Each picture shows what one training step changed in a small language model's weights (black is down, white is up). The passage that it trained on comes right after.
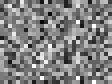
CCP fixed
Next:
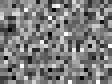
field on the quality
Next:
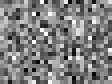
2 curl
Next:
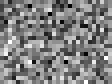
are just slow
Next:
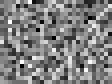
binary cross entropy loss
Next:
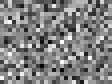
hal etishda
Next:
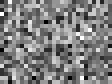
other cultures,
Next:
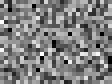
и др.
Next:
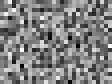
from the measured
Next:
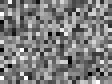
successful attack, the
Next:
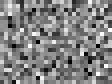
phase 0.6
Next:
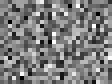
Buning uchun
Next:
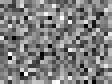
je razvila
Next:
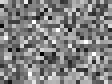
de esapqa
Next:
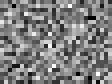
Even if
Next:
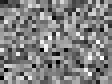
the binary axis,
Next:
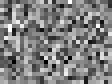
observed angular separations
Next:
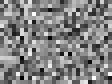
for the fact that
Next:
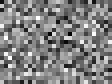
que o professor
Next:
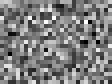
completing the search
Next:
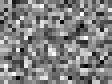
violência exige
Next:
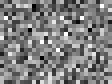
Ricci scalar
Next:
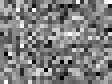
pulses can be
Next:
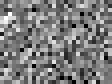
you are using
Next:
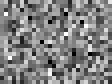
magnetic moments
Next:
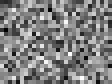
the chemical model
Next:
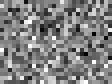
-\mathbf v
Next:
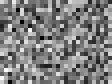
in contrast to the
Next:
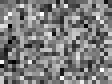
are a modulation
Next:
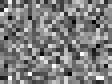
same colour
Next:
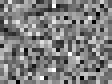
the overlap kernel
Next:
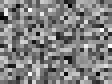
resistivity and
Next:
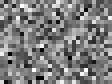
at low temperature.
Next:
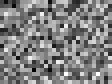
the normalized
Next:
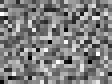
diffusion as an application
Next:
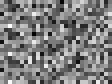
IN ALISHER
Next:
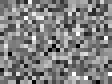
and practical applications
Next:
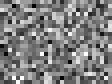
O$, respectively.
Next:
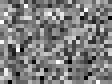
potential at very far
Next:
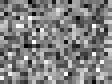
o bună
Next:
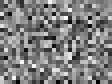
their desired
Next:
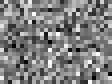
for the entire set
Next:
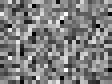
serie de
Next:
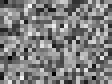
the rest of the
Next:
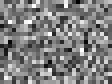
our main contributions are
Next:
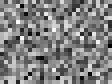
modes of a 8
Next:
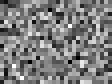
the effectiveness
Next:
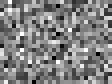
new type of
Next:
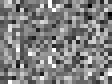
particle interactions at the
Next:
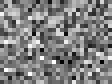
required to perform
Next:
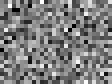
Kim, and
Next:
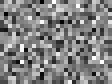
the people.
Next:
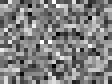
pair of points on
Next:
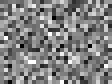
The degree of scatter
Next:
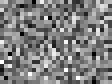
Under calibration
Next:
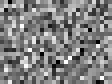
fractional quantum Hall
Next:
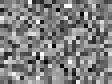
SMS et
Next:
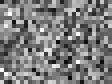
that it suggests a
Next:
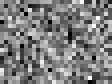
Fourier **Figure
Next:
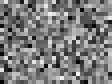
– tez
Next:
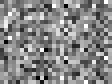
are viable,
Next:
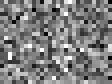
following day.
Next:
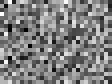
рази в
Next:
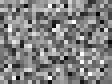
correlations also hold in
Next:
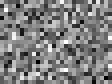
FL round
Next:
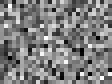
formed according to the
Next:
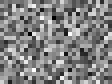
The potential for
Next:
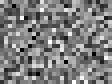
g}$ is the
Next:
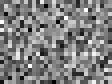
vergul bilan
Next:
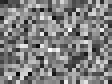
the Baryon
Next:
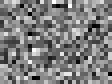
of path integrals
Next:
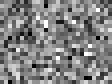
updated in
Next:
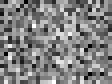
appearing in
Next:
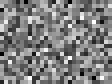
interés y
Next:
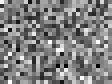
de uma mudança
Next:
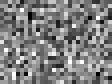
photons with the
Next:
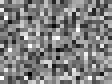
mais, em
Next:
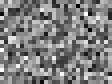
reproducing the
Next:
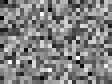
the local density of
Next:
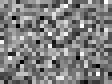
Additionally, we
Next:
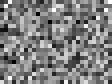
the top 50
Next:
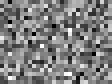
ve hangi
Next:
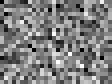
the phases,
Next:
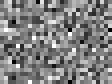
near the second
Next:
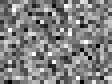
total CR energy
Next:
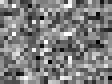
to finish only
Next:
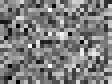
we measure stellar
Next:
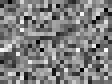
At the moment the
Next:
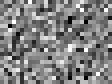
perturbations in the
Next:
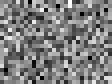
atomic and Raman
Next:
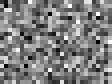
la Figura
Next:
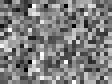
va Kanada
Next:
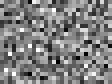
as expected. From
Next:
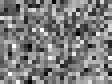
phase. In order
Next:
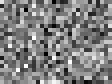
formado pela
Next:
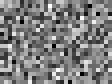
than the other
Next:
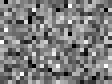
expense, as
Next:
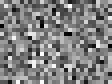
Abstract: This
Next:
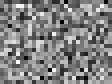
is modelled
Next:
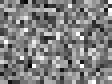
truth values to
